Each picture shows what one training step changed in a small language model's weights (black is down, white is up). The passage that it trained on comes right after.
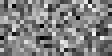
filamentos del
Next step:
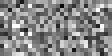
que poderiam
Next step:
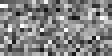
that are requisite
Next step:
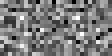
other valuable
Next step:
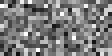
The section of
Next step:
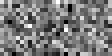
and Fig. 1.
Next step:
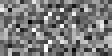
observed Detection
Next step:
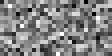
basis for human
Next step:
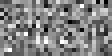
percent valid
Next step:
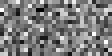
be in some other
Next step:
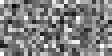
and OWL are
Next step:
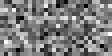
acciones no
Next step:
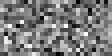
in Arctic
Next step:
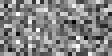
evidente a
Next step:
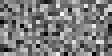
The fabricated
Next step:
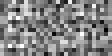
conjunto de
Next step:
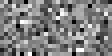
on both labial
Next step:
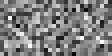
que se obtuvo
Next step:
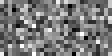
and public relations
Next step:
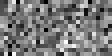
ran va uning
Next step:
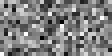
the estimated
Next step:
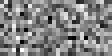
serial port
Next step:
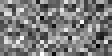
energy use for the
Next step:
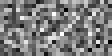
end of each
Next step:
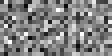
completely resected
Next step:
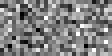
to spend time,
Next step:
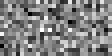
tube de
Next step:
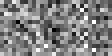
a traditional
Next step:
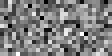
as good as the
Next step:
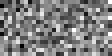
Pedro and
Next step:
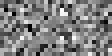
in efficiency of
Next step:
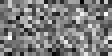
he had a
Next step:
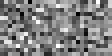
various defense
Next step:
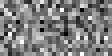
has led to the
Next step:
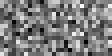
CCT and
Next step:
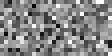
the populace on
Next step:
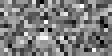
procedures in
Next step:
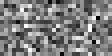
to form a strong
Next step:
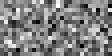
assumption is
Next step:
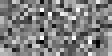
variety of
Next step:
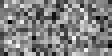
qilish bilan bir
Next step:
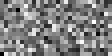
debate producido
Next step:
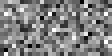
their associated
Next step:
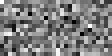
of : дис.
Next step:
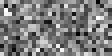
in reference
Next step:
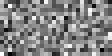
Bu esa
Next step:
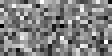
accuracy in
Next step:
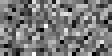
educational process of
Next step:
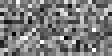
be stressed that
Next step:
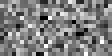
a long term
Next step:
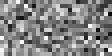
these sectors
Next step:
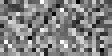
das diferentes
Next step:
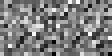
пока в
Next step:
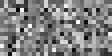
selections that
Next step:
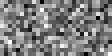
agents significantly
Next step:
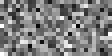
ganhou em
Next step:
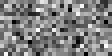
the Universe.
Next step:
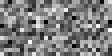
ERA та
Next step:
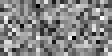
viva na
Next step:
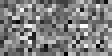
potential to obtain
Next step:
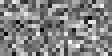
a language
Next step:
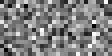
gibt dann
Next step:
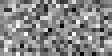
clínica y
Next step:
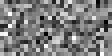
size distribution of
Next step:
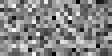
a topic or
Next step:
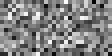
*nome da
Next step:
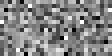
ingliz va
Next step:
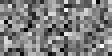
as absent,
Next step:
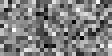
any specific
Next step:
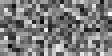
values of K .
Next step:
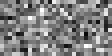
is an audible
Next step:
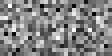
lectionis for the
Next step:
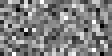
este caso
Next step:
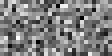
the participants of their
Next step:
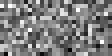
more quickly
